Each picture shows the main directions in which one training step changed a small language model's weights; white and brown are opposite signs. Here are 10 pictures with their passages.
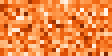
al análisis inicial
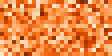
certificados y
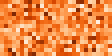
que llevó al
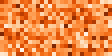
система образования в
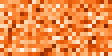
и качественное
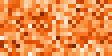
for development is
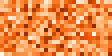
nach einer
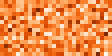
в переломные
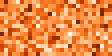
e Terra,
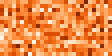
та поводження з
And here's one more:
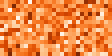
kamida uch yillik
